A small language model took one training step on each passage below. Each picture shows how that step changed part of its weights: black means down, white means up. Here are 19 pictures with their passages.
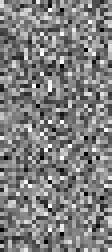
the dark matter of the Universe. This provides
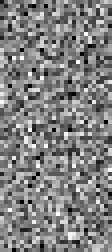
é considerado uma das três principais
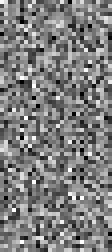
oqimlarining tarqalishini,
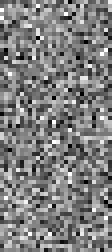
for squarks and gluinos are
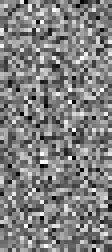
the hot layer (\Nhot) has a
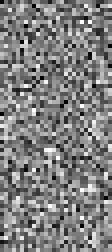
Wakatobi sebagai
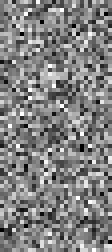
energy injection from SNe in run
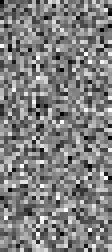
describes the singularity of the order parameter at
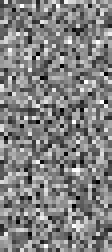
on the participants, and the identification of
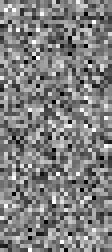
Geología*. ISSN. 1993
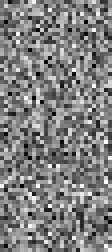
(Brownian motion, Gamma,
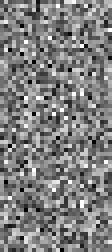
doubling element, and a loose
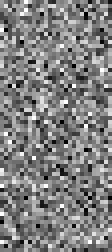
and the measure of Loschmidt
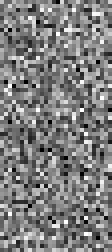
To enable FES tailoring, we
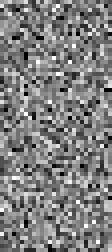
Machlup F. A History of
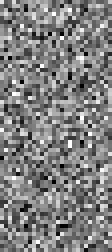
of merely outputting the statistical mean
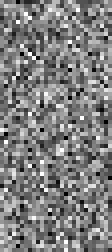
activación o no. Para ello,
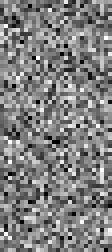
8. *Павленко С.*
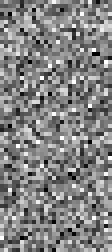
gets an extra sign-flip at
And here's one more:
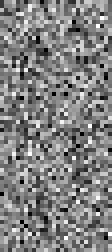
where $j\notdivides d$, we
